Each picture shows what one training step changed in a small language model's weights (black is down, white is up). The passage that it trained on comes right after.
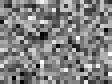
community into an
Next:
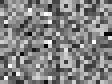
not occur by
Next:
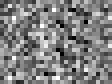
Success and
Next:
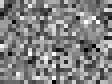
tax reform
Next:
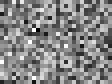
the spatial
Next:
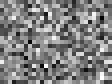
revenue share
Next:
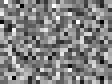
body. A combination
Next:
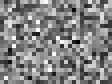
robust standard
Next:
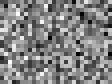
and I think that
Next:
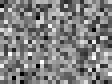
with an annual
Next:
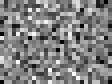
industry, metal and
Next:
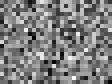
is characterised by
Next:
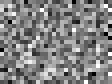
works of the
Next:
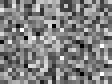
give us the
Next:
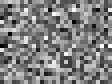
soluble in
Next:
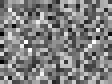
as in previous work
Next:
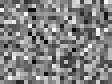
SAR, %
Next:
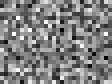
be observed that the
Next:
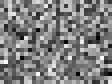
of factors related to
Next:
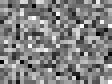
scientific community, leading
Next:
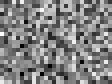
the most important
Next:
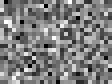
three rules for
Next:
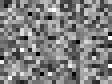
solve such complex
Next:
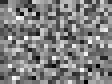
for digital learning
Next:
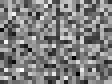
of a social
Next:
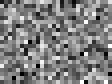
such as an
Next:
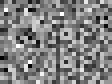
for the current ratio
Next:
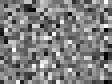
(with a
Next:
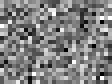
cash loan
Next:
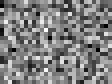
and outside the
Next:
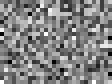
level of awareness,
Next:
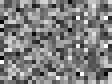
students such as
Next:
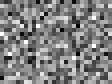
provides consultancy
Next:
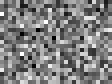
coefficient among variables
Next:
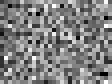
“how much
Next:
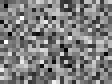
were administered
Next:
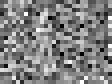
should be as close
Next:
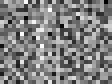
could be significant
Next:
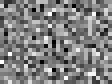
yield stress was
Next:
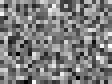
population undergoing
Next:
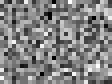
of foreign laws
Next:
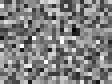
concentrations of
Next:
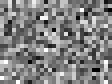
The primary feature of
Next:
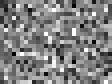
methanol production
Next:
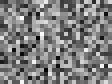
at an early stage
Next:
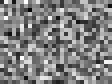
war and the
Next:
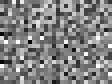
the context of institutional
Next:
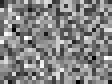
and generated a
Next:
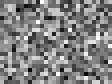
value of poly
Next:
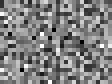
by using advance
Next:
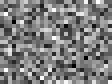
medicinal plants and
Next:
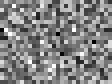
that the dependency
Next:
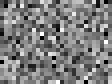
thinking, product
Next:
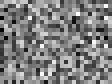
from Godare
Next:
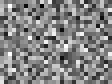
measures of chronic
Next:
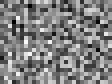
and methods:** This
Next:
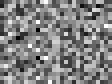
optimization problems.
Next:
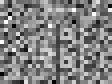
challenging problem.
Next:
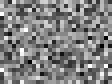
pair group method
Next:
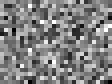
18 years, and
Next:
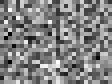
not only on the
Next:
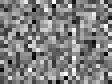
psychological training
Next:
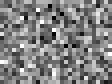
who may have different
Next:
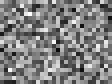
program students at the
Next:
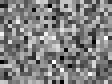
was considered the
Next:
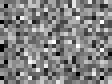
obtained were presented in
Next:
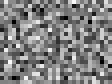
notable gap in
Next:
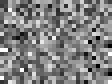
in its single information
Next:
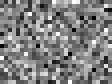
conclude with a
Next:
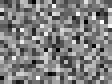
Let it be
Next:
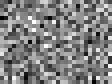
expression of interest to
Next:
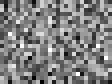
they allow better
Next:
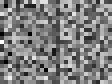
role in addressing
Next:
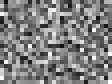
labour; we
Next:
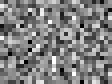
expect an average
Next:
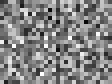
of Axles
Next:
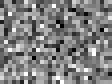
S5). These
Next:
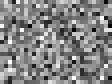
the era of
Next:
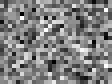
data were created or
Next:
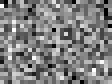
Potential for
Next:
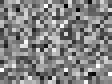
of test results Table
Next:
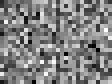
to improve the quality
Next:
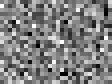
vertical line
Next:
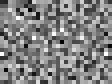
for the model.
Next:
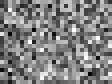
in the training
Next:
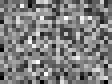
has already been
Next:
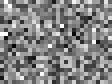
is given on the
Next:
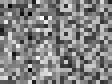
and spreads
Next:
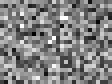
relative displacement
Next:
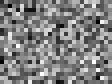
and realistic
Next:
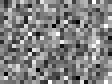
diverse but small
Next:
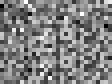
the classroom
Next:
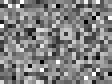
is bad.
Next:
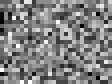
and absolute
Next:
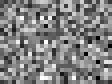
from and the goals
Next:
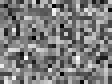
However, uncertainty
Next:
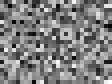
parks, play
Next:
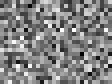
be in space –
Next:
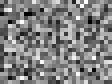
in aqueous
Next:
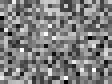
pair a physical
